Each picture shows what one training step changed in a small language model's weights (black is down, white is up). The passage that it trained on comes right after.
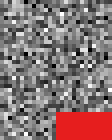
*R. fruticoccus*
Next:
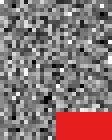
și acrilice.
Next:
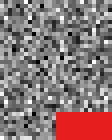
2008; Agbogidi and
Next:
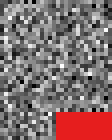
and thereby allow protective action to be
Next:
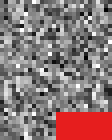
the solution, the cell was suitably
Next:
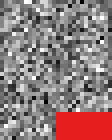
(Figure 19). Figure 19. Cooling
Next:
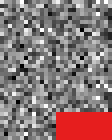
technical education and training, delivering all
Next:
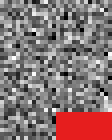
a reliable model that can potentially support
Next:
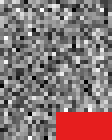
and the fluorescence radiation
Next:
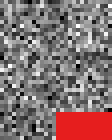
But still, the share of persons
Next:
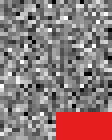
plant genetic resource, there is no
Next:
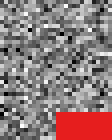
Provision References Framework for
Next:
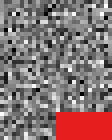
Today, AI Humanize tools are
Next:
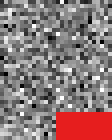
in ponds causes stress by
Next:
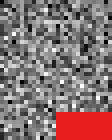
self-report measures of sense of
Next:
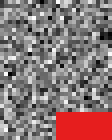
users to broadcast their personal
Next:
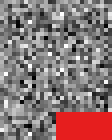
the aquatic ecosystem:
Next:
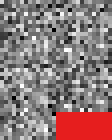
increase in the GABA level and other
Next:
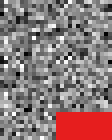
process for V&V activities in correlation with
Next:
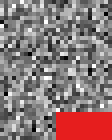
most of the funds of insurance
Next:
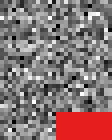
The first release of LTE provides
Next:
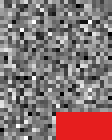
medical, veterinary or
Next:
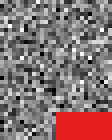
connector and a segment of spiral
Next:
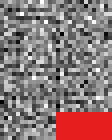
demonstration plant. The simulation method and PR
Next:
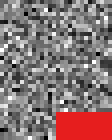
different fluorescence intensities,
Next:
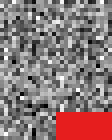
Satkhira. Dry season
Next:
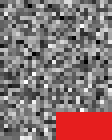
system that is situated in some environment, and
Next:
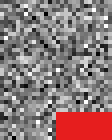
Field-emission scanning electron
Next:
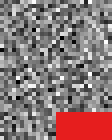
2D products from the PRISMA
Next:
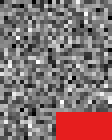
characterized by ever-increasing
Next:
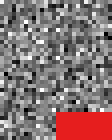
goal, the project team has developed the
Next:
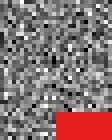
autonomous. Within this
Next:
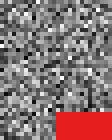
challenging. Population Research UK
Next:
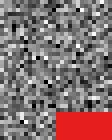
of this stage is the examination of the
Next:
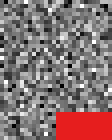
time really is, aside from the
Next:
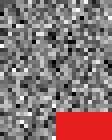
needed to improve all future local classification
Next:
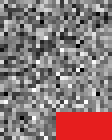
(b) FEI Tecnai
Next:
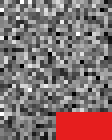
have been resolved 98% of the time
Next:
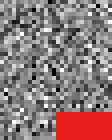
in rare cases, as a large mass
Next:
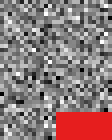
\times C \times 20 \times
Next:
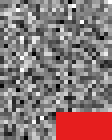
platform for initiating this multistep flow of
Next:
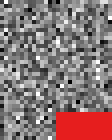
of testbeds - A single experiment can
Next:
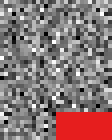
Boussinesq in 1877 and
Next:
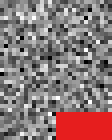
washing his hands. He was
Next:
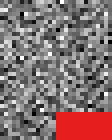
the backbone of the abstract
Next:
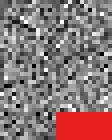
due to polymorphism and may significantly
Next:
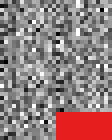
in employment provided by MGNREGA
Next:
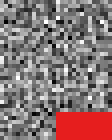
For this reason, the ordering quantities
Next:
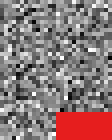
only the generators’ output power (except
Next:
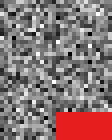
curves of OSCs using raw
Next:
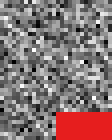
level of almost half of all
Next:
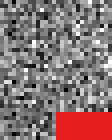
and α_x , α_y and
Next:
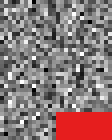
significant at 95% confidence limit.
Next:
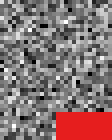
host availability can influence fly
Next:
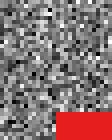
and their environment. These biotic interactions
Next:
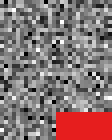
proprietary educational SECO
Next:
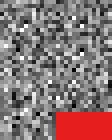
the intensity with which the viewer
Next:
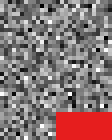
tissues were performed for the present study.
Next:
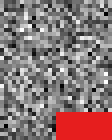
the positive impact of extracurricular
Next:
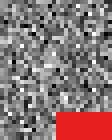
materials like plastic bottles,
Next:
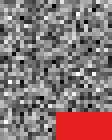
toward enterprise resource planning
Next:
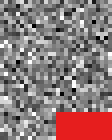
2021. Accessed on Nov
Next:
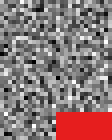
length 100 mm Specimen
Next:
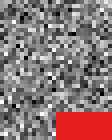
comparative advantage in trading with these
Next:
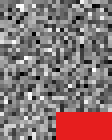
fisheries, shipping,
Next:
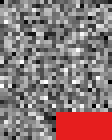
bit per word. For computers on
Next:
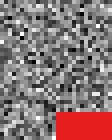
biliary cholangitis
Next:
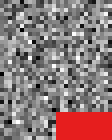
the catalyst, a maximum
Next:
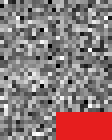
1 records the k_{obs} values
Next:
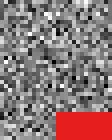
emission scanning electron microscopy
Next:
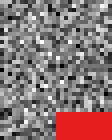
for analysis, when over 50% of them are
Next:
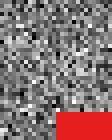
oleracea*, then after one hour
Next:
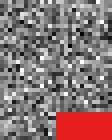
bring the connective power of infrastructure
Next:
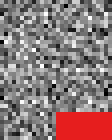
average, the working hours range from
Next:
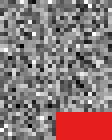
learning independence and one determining variable
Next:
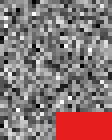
attention on the recent developments of environmental
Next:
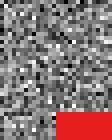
more costly than petroleum-based
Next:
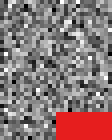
corrosion and straight line relationship
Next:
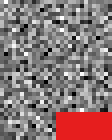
required for the inhibition of 50%
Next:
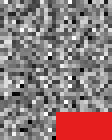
the class was selected until the desired
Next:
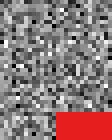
and establish novel design methods to account for
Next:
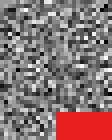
many branded products under one roof,
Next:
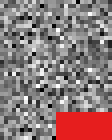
Both qualitative and quantitative methods
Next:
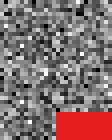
his transcendental idealism
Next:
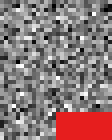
deployed in several countries by 2020.
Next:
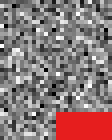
al., 2020). The sampling was conducted
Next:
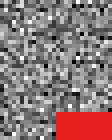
Su : **S**upervision P :
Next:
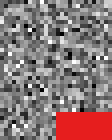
best addressing unmet needs to improve
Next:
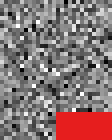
suffer. The construction of the
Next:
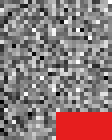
Campaign ERIGrid
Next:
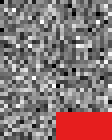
X_i^L Lower capacity
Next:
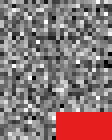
looking at this high demand, we can
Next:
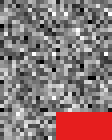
(press release →
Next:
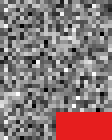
project brought together learning communities
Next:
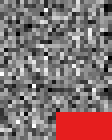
are increasingly interpreted through a security
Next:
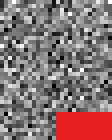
improve its performance. We can also improve its performance to
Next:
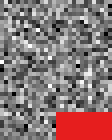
to cope with fast-changing
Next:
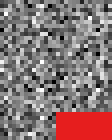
system, as depicted in Fig.
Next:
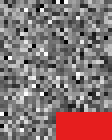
mainland Southeast Asia:
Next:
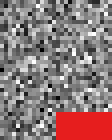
adverse events of special interest relevant to
